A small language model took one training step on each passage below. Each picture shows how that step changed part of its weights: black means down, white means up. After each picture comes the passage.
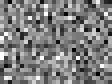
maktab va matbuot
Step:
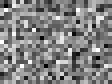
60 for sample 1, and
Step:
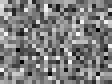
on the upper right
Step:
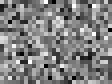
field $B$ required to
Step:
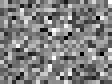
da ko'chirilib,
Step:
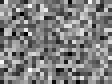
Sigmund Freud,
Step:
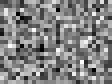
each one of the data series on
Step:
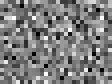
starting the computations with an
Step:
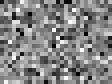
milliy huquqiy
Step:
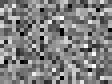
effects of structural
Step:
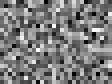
бориш, янги
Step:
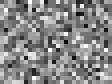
kúshli hám
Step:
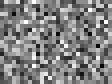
On the third
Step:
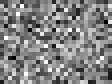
atributo constante a las
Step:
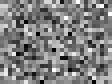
manual intervention while
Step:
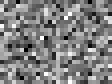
hisobga olish
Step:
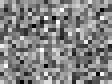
transition from order to
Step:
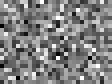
distance between its two parts.
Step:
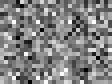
or X-ray sources within
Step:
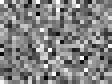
of ultrafast laser
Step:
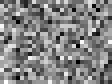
the formation of a dark
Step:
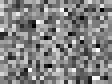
is convenient to use
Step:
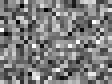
pressure is negative,
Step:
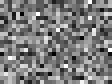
of Photo-Optical
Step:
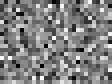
the dot--dashed line
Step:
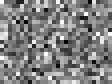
eventually. Faster
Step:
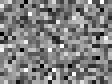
systems and tools**;
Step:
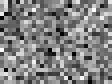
of their locomotion in
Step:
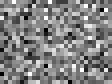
volumen de semilla de
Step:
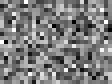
of the distribution is now
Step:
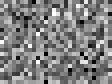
principali di
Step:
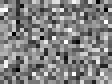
bars, but in agreement
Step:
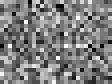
indicates the existence of a
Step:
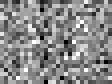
e será levada até
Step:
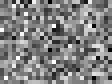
P27 Actividades y
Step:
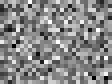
ainda não se
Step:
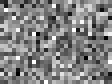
25 Studierenden
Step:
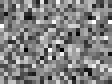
od nekdaj
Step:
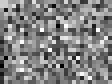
A SEGUIR.
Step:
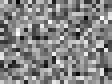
se dedican a la
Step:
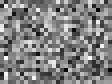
the approach constrained by the
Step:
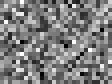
Wulfrin Bartel
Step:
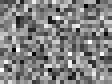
possible additional component
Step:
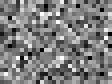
2. Ferrari,
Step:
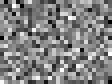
multiple symbol
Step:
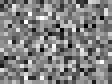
This will coincide with the
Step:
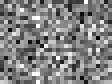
the center-of-mass
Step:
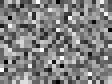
decapitación. Para
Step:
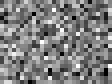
penting dalam
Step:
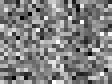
beyond what can be
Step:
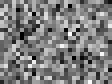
reside in the SLBs
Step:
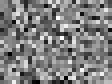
shape. The same 500
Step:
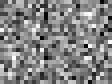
the introduction of a density
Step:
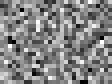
onsyn ænic,
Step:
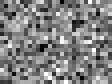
In the framework of quantum
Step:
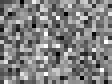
Пепіна для
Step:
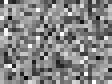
within a consistent modeling
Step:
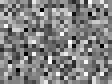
and changes in civil
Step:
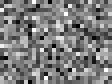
optical and near-IR
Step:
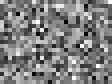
Rev. Lett.}\
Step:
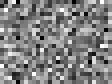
the important low energy chiral
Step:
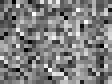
espontâneo é
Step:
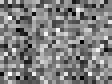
us calculate the phase
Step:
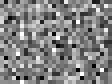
anglashda muhim
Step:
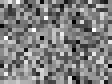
a syntactic analysis of
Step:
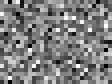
= \Gamma$ (see
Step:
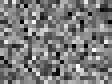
в цільової
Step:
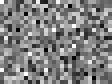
exhibit clearly the
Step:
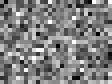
by fitting an OH
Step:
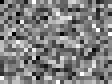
fabricants ont
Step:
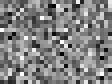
se a inércia da
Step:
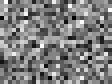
tomonida vazifalar
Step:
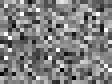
(Tsoumou et al.,
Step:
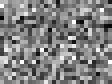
\end{figure} \indent
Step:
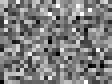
} \end{figure}
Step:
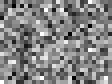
orbitals as a way
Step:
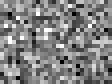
independent rod model. In the
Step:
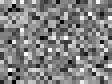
de conservación, el
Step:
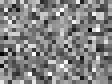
a los clientes. En
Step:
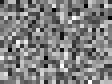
1992). Pratiquement
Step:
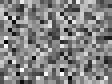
y de las relaciones
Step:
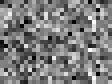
solitonic vortex,
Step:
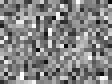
Los estudiantes se
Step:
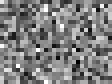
viscous lengthscale
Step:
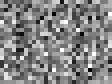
rule. Much work
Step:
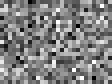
as enforced by the delta
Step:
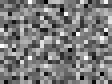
pela vida.
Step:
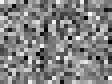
da regressão para o modelo
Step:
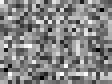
to the estimation of
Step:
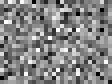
yuz berayotgan
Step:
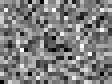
в четыре раза.
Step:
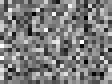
physical parameters, rather than
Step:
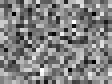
poverty, and
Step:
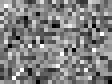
The superscript in
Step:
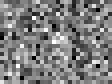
group leads, after
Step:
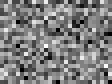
different magnetization
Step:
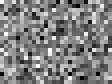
c}$ in the strong coupling
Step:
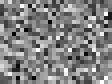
elements in the WM density
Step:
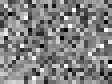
berkembang yang
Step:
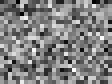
Studi Kasus pada
